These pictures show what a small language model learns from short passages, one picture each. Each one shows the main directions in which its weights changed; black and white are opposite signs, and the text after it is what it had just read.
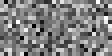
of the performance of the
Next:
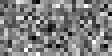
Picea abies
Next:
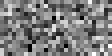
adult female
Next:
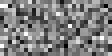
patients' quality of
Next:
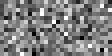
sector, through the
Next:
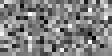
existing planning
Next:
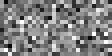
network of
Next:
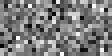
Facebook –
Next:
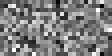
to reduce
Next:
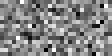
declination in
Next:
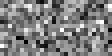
: total number of
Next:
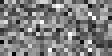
the action to
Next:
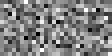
current NMC
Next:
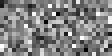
ja, es
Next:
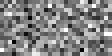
follows. Figure
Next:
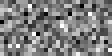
used after it has
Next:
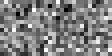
cow milk
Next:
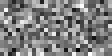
performance and robust
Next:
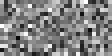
product. A
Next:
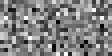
exposure time has
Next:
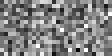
the low performance in
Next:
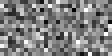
que otorgan
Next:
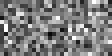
technology use.
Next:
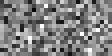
among elective
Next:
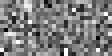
but products need
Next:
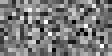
been emerging with
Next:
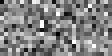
the workload for
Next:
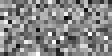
Deze kunnen
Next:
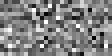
= \sum
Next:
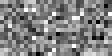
- Nag,
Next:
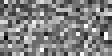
the respondents
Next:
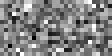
but also, an
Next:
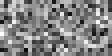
a limbic
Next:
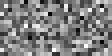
el transporte de
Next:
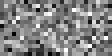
зміни в
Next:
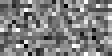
- Follow up and
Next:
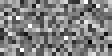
and material support).
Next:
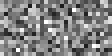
learning machines are
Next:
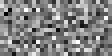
other trials
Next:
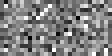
reduced to the
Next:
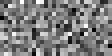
and 5% found it
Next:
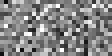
induced phase
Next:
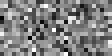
as a result of
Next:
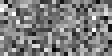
for the analysis of
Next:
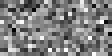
increased significantly,
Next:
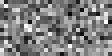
medium with internal
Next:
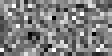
represent CO₂
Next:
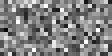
Masters of
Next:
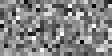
вивчення та
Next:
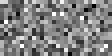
Index System
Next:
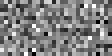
of the POD
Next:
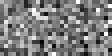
focuses on
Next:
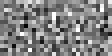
wurde ein
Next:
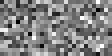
of Lateral
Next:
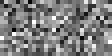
the higher electron
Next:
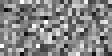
of parameters are
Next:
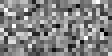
invasion that can
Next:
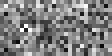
mark the 95%
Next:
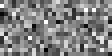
provide food
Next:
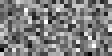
of curves of
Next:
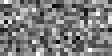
a) hybrid
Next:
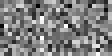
Title of
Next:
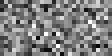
and therefore from
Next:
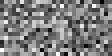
the steps of
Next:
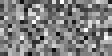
the output is the
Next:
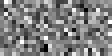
reliability and
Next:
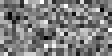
inch aft,
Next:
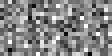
Butler and
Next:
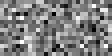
fast stabilization
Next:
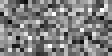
regarded as
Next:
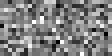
a clear
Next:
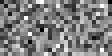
Valores de la
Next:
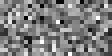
ayant la
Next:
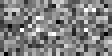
interaction proposed by
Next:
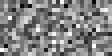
los nombres
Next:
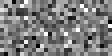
distribution of data
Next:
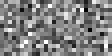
was $\sim 5
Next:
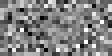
het algemeen
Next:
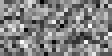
(Figure 3) as
